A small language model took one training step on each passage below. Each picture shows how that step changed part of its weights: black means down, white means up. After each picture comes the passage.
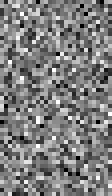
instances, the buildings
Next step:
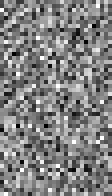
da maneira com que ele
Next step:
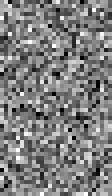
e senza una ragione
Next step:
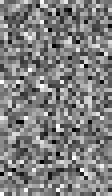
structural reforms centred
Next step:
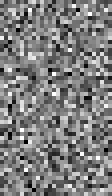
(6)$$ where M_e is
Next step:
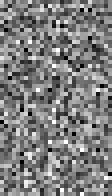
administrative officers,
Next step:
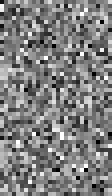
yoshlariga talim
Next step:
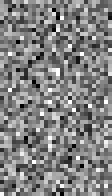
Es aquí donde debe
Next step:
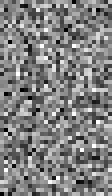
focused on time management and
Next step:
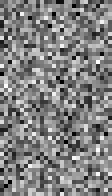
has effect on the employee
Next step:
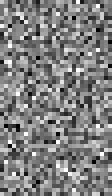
in methanol and further
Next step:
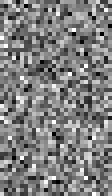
Lim et al. [8]
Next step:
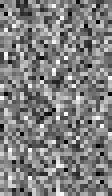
were motion parameters
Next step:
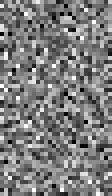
and Slovenia) or there
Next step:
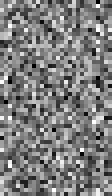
течении 4-6
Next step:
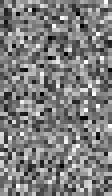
orgânicos possuem
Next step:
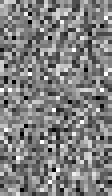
da importância da passagem
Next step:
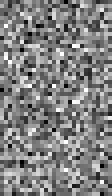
on women's access to
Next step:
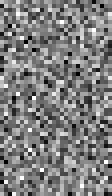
and vapor sub volumes
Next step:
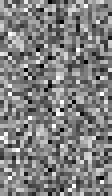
cidades e mesmo em
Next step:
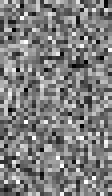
sino que viene a
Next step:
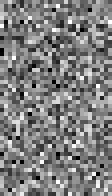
a paragraph. We
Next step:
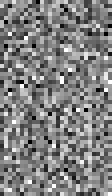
contact. Diamond
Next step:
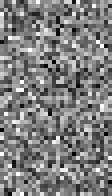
protect itself from being
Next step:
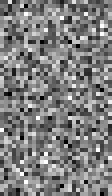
the tested compounds,
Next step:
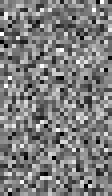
orqali bug‘
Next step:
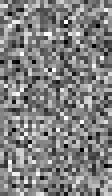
barrels of oil in
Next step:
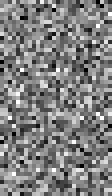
e interdependente.
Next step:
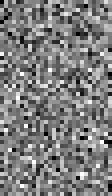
certain lifetime in order
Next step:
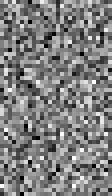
this process. Consequently,
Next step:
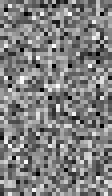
graphite will be determined by
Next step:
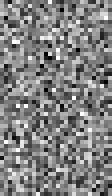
sind mit einem
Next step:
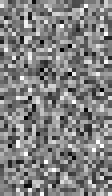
Kim H. Acupuncture
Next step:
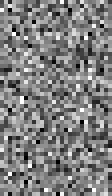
o'quv rejelari va
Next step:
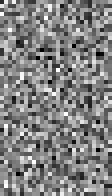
of activities or the extension
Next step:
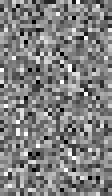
reasoning, evaluating four
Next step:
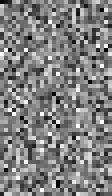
auf entsprechende
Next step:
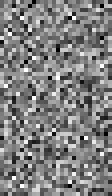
and Kellmann. To
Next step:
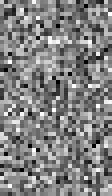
comosa*, PZO
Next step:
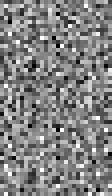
les impose à ceux
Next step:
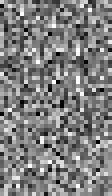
continuadas, onde será
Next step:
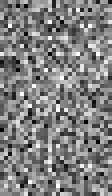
Oila, tarbiya,
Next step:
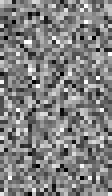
intended for movement to or
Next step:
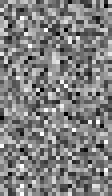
DRRM through various programs
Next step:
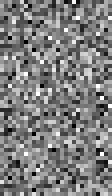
they will not be around in
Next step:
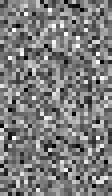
without a subject, by now
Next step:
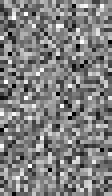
incentivo à reflexão
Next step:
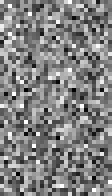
Zambie. Mots-clés
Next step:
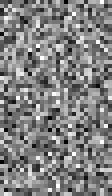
edificações, com a
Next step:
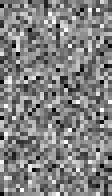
available on the ZAP
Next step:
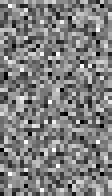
In the adaptive system using
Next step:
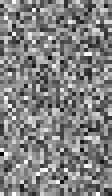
to discuss relevant and
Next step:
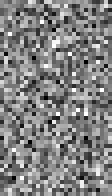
Nota. Elaboración
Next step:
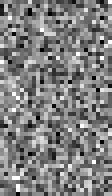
nicht als absolute
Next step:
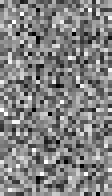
códigos e suas
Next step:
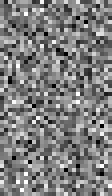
but the style is much more than
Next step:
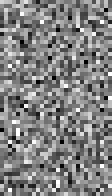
el orden del ser la causa
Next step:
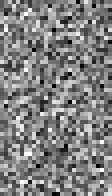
Bob” WECs is
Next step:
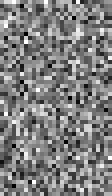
artists. There fore,
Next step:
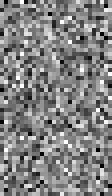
History of the concept of
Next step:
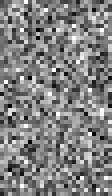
salohiyatini oshirish
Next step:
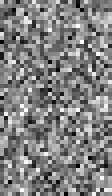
bilim va malaka va
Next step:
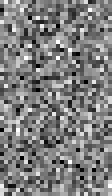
unui anumit serviciu,
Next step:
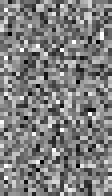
направленных на
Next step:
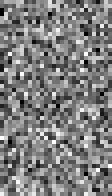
Augustine, Trinidad
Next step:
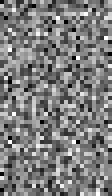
S2) only grew in up to
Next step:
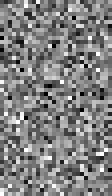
full reference to
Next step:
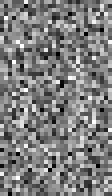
asosiy ulushni
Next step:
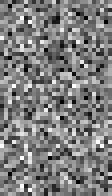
Public Secondary Schools
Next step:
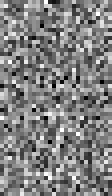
top ups of 0.04
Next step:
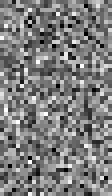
immunity, climate,
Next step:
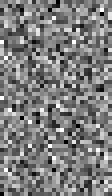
is being explored.
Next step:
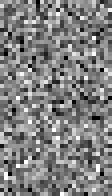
right: between conspiracism
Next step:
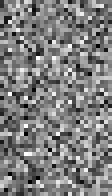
Development Language
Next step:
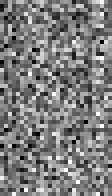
and $3 \leftarrow
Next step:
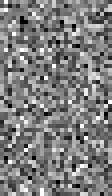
li a:hover {
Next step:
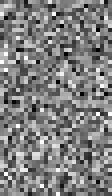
Acknowledgement The
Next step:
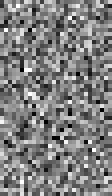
kuch” MCHJ
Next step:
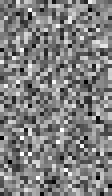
the unconscious mind.
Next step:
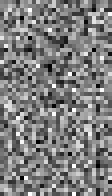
British person. As well as
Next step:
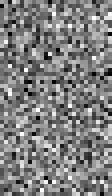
of windmills starts the
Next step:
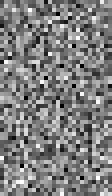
provide credible findings,
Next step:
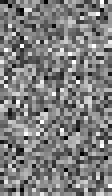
ppm. The complete
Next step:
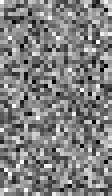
Malaria, Adaptation We
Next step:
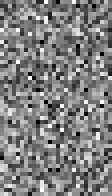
que compunha apenas algum
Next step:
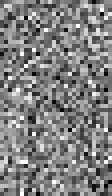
ichki tuzilishi
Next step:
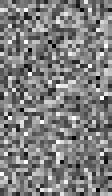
sebanyak 1 ml.
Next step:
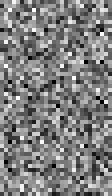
that prompt discussion with the
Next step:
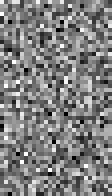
citizen science training
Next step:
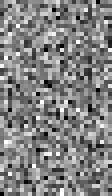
dataset compared to those in
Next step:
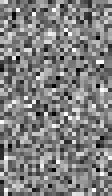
and the result is compared to a
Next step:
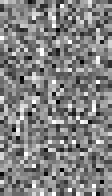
a graph $G = (V,
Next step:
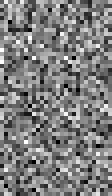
economic growth towards the
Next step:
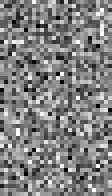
conțineau informații despre
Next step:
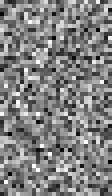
taste qualities, for
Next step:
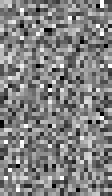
das pessoas não
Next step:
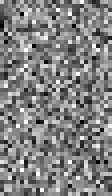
from this Eritrean experience
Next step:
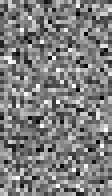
rage et le martyre et
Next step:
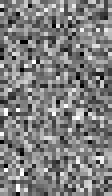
music sales dropped
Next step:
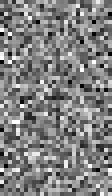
viele Datenzentren
